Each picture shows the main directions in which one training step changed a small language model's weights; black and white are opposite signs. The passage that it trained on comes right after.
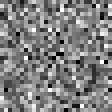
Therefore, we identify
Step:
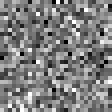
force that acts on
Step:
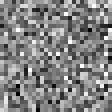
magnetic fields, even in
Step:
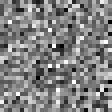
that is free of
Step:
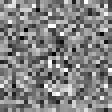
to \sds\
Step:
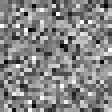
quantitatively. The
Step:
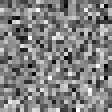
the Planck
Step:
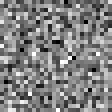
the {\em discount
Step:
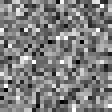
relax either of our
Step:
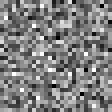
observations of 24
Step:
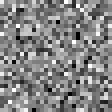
focal plane into
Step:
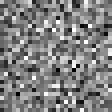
logistic regression on
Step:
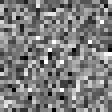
not considered for further
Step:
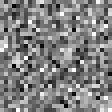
layer. We obtain
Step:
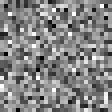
be seen in Column
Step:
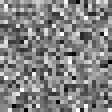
for different suspension
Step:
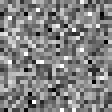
Furthermore, the
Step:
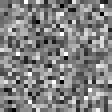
to the star formation efficiency
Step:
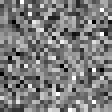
than xx\% and
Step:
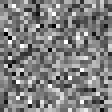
\indent We calculate the
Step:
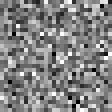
to geometrical
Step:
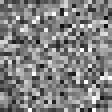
and the unit vector
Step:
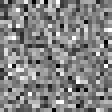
Dueller is
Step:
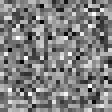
that leave the core
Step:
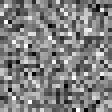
limit $\beta\to
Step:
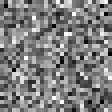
helps to introduce
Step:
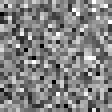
a Haldane
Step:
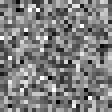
time that are based on
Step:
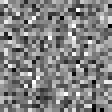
different model of state
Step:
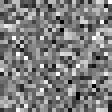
obtained from a matrix
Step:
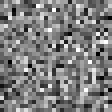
population distribution is the
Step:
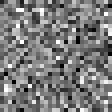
a given basis.
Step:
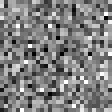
short timescale
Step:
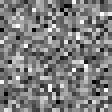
$v$ is the
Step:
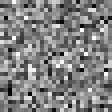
value, corresponding to the
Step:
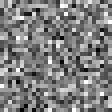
the last two terms of
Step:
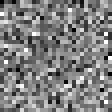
Model and DM,
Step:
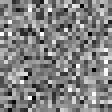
that the low-energy
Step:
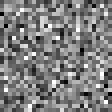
GA initialization and
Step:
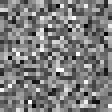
immediate consequence
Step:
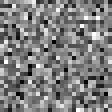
have been obtained using the
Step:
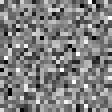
according to our spin group
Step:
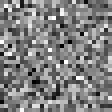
volume remains uniformly
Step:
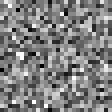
revealing their
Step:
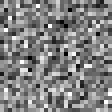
host galaxy,
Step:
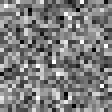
one binding site
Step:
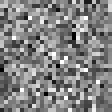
} In this system,
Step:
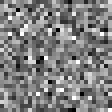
coverage for either
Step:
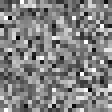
decay properties of axial
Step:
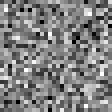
channels surviving
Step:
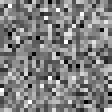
delivering the
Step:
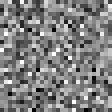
on the duration of
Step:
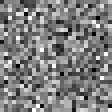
interaction of massive
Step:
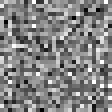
the background field and fluctuations
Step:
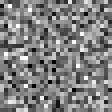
with the photon ring)
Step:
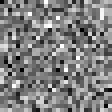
specific Topics.
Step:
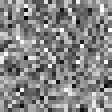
challenges, we
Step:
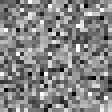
legs. A
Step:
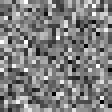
Since errors occur continuously
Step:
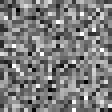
approximation fluctuations of the phase
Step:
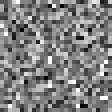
whose variance is by
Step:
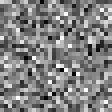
both feasible and
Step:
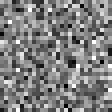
that a point on the
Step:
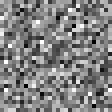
based graph) of
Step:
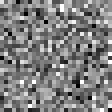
the present two band model
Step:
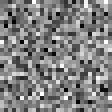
the filled parton
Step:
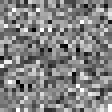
arise. The first
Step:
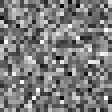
for reaction dynamics.
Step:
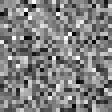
The problem is that many
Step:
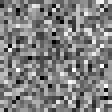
manifold is
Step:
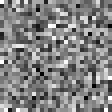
the synthesis of
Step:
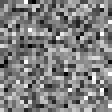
pressure. The curves are
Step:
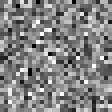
of the nearby
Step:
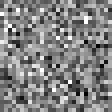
currents (which
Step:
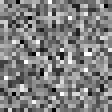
diffused at large
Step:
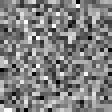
we can notice a
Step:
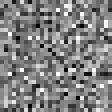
each covering a
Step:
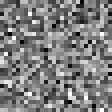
we can do with
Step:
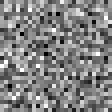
the kaons,
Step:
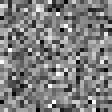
explanation is
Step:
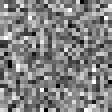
model, in general,
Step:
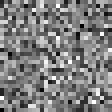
incoherent dynamics are
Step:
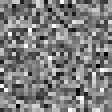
$\sigma$ is shown
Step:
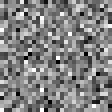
impurities in
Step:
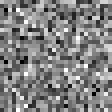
a process which may lead
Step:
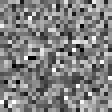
respectively. Their values
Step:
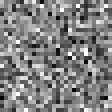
the Faraday
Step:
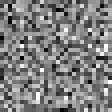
the coordinatee
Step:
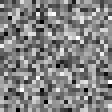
one example of a solution
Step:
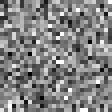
are saturated
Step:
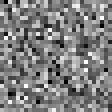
MCC manner
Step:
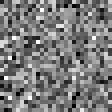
demonstration that an
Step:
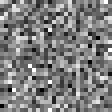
is subject to the
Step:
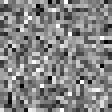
be compensated or
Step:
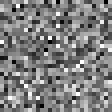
estimated from one of the
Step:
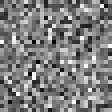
responsible for the work
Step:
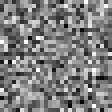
and especially the
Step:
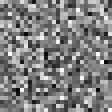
a naive power
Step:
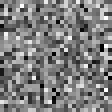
products, but
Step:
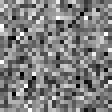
charge 1 excitation we
